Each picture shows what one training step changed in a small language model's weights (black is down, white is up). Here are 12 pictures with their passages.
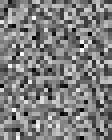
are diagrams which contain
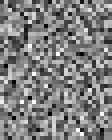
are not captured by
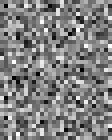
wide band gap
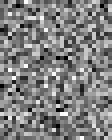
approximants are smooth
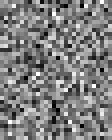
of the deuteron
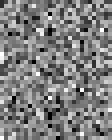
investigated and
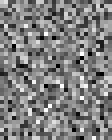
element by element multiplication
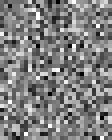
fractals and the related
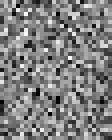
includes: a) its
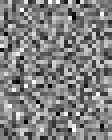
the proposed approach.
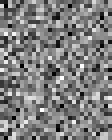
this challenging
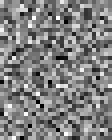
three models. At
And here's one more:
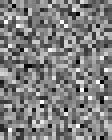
a pair of complex
